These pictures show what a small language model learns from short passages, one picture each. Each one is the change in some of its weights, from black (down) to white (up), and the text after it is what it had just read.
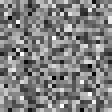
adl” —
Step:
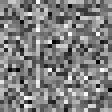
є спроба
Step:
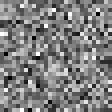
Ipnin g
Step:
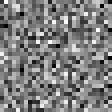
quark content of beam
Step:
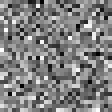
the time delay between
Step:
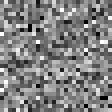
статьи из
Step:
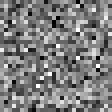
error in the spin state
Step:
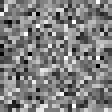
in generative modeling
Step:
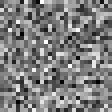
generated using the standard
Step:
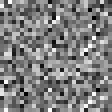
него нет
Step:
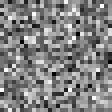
es crucial para
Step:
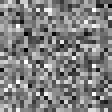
we built a
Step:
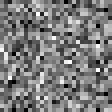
yang beliau
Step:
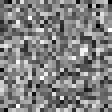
we get a total
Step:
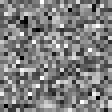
the future.
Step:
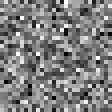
- Butnari
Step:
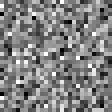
properties as a function of
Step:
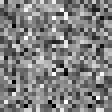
populações da classe
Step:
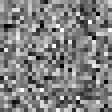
em meio a
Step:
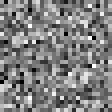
$\lambda_f =
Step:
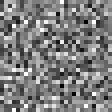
scaling transformations
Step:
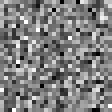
the same as that for
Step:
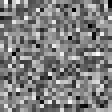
then the stationary
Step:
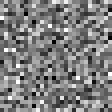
tasvirlar asosan
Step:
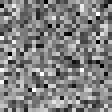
epoch is
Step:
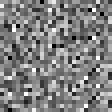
$e$ for an
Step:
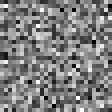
we retain
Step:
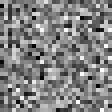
past experiences of
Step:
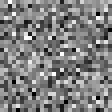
uma prática que é
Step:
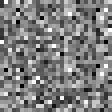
permeability, the
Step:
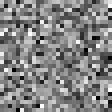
globales de los
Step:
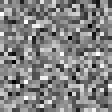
study the role of
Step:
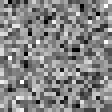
50 cent euro
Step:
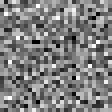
le serán
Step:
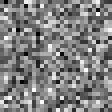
entreprises et
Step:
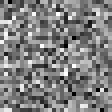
$\Emag$ is
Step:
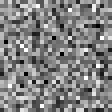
the conclusion that for
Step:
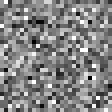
embargo, la
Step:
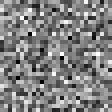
fact that the SO
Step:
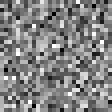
on a situation where
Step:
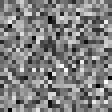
integriert werden
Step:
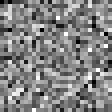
la qualité du
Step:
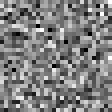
hadrons without
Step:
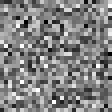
con Perspectiva
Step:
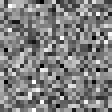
construyen la
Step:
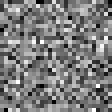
collected and/or
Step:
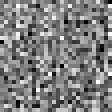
can be a key
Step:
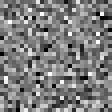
only occur when the
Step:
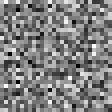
benchmark for
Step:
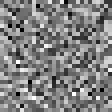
update the
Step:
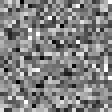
to complete the
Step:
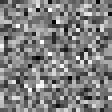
well. For larger
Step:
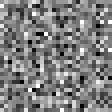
structure of this paper is
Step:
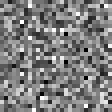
services launched
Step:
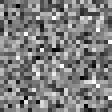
plane. The
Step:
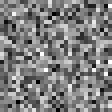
generate new unique
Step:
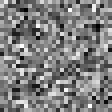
the relationship between
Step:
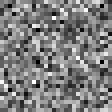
signals present.
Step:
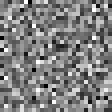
može da
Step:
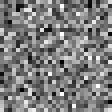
innovative way to
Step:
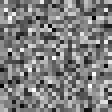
can immediately
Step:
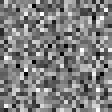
reduced in this work
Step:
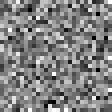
construct 500
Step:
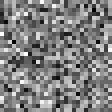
no interference between
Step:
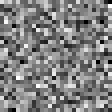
can be covered
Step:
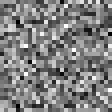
M., Mendelo
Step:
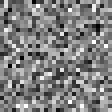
the line intensity
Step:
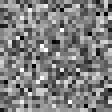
garanta o
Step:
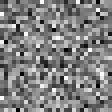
spectra were obtained in 6
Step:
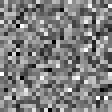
trabajaba en
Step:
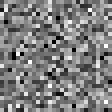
Gaussian model,
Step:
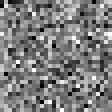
elimination of the
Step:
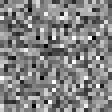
from $G =
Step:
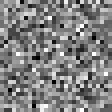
at the critical point.
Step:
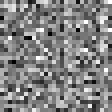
an electron is added
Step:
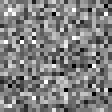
$n$ atoms
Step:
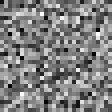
and neglected the
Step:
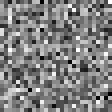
Alhué y
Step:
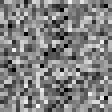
в техніці
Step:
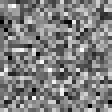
other basic geometry
